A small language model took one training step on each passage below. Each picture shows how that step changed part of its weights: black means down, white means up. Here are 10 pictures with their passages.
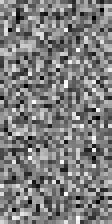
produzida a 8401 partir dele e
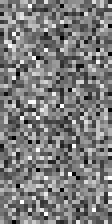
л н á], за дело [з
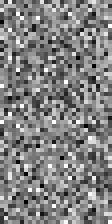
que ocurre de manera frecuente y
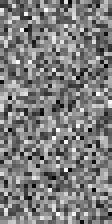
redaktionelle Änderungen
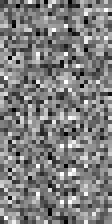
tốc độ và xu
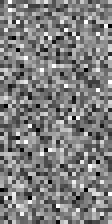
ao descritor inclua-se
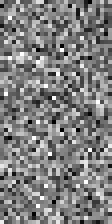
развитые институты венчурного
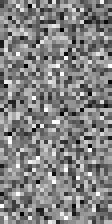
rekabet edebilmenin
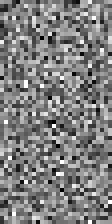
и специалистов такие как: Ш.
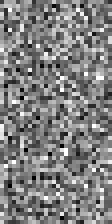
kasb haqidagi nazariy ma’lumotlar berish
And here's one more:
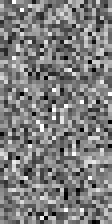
revistas em última instância pelo
